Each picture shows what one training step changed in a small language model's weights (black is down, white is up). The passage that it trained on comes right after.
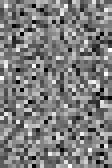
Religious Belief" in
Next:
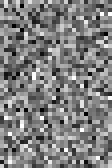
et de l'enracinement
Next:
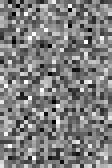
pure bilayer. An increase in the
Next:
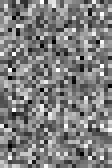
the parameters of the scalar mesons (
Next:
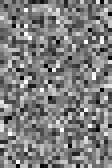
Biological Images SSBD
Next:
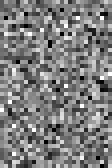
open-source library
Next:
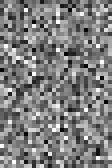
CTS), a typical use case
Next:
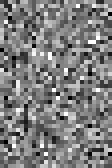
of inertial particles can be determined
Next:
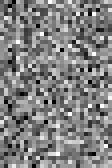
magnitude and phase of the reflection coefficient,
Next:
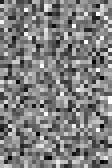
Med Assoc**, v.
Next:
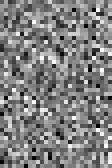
the corresponding isochromenes
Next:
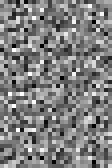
Emergency Center (CES
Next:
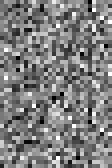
for this effect using a model of the
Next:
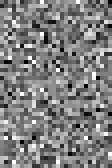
latency~$\Delta$. Results are
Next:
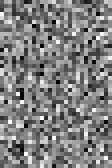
followed by logarithmic
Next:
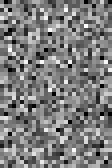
but do not increase the risk of
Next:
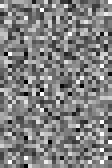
debate necessário*. Rio de
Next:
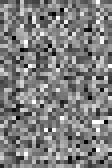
main point is that this normal form
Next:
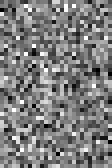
app was improved for external users. After
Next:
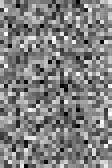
de lei, sendo um
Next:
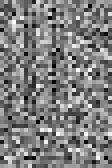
рідкісних та
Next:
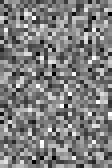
k is the elastic constant and
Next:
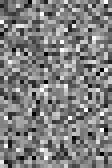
macroscipic response shows a
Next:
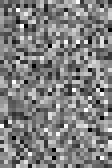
flavor basis of the SM fermion
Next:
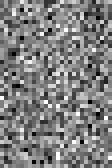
first-order system of equations in
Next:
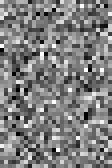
the result of the presented study.
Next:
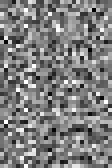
amaliy keyslar ishlab
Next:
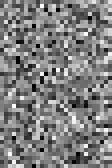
и внеклассной
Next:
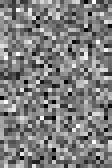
$F(x)$ are the degrees
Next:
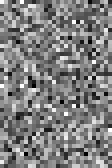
systems." *Transportation Research
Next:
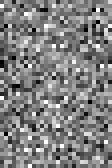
flow of water through membranes of
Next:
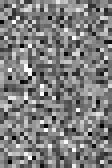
проведение детальных
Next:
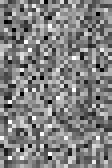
in-medium gap equation modified by
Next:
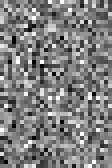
demonstration of the gate} In
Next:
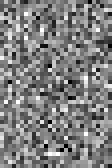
is extracted from a simultaneous single
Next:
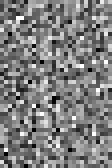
etish va fuqarolik
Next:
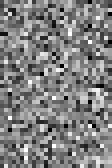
Drapetest is available as an
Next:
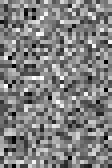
ondernemer kan
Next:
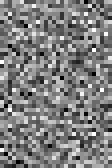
commute in the following way:
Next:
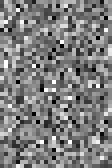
"book" by the children
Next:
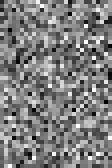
Consent for publication Not
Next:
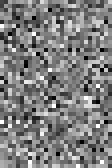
times and high entropies. In
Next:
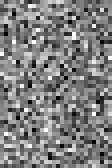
multi-functional platform for open
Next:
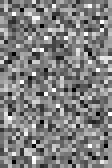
farming, Milk production,
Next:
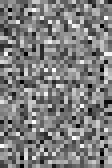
apa saja yang
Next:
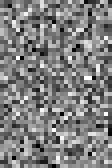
mechanisms can be separated only after more
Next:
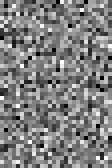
with sizes of $64 \times
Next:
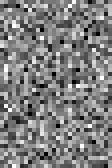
ratios. Pearson, profitability
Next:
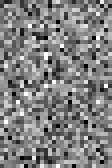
through natural means, poses
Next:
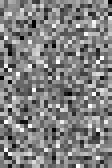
bilan birga, tabiiy
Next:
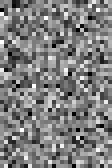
of computer as office, for
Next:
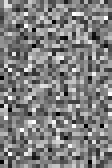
qoldirish uchun teri
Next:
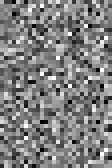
some important statistical measurement is developing to indicate
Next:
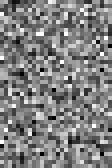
of all included studies and detailed coding
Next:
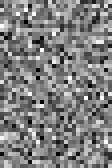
Biomedical Sciences Jacobs
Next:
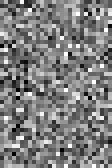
control space the topologically trivial
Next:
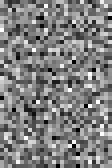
Architectural de La Ville de
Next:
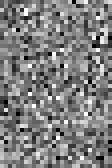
this life consists of enhanced reproductive
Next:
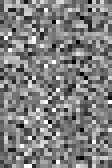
turkiy xalqlarda
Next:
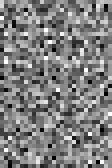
Borghese, Villa
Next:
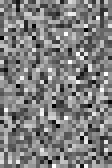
make the uses of mental imagery
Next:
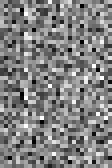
CO at low CO₂ concentration or
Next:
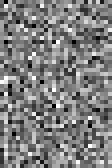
- Macroscopically: A small
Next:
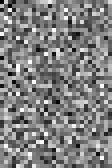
and Spirit in the Novel
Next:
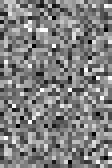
Differences Absolute
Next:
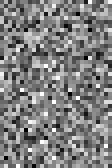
FANLARI ISSN:
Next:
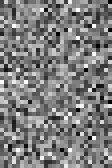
evaluators to note in their comments
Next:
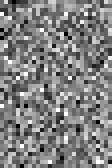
of vacuum gas oil and
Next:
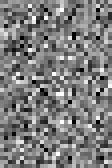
этиш қишлоқ
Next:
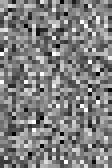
reported visiting a doctor 5 or
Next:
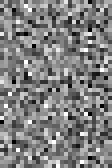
University School of Physical Education in
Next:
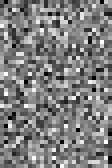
the migration screening because more
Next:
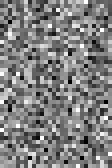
dependability. In qualitative study,
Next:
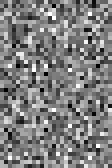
the initial data collection, describe them in
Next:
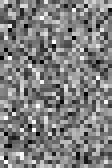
datu dzīves
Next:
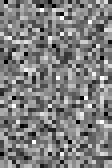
км/ч. - TSA
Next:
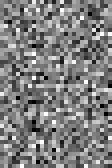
outside the break-radius,
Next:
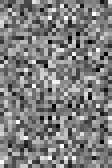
MATLAB and various effect by
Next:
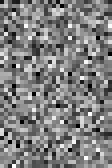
in air. (Yield:
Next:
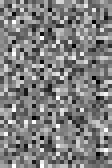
Русији да
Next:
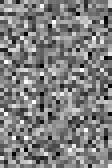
pode servir como um referencial para
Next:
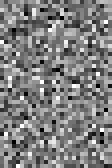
of the Hamiltonian (\ref{ham})
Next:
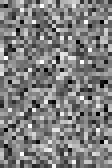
next stage. \subsection{Stage
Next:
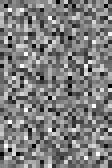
AGMC & GBP
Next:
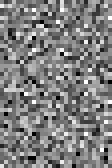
het netwerk zelf),
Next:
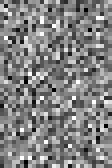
alohida e‘tibor
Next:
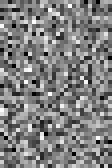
were streaked on
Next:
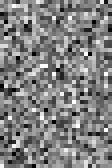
are similar regardless of sleep
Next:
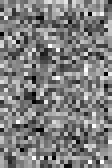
Windridge C,
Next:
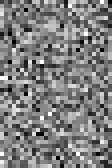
parameters} We need to allocate each
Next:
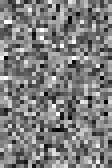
to account from simple extrapolations
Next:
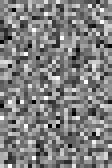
o igual a 3 mm en
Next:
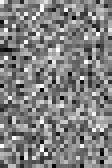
in karakterizacija
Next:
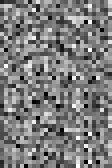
ser lo que somos, sin
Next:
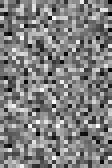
\\ \vdots & \ddots
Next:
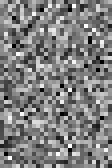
the values of achieving the vision
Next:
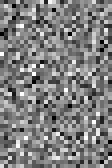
In the \textbf{top left}
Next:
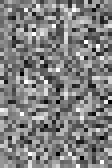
stable families. In Nigeria
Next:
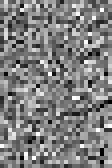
Garrido Daza,
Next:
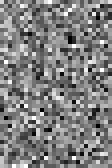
Dialo-GPT}{ The
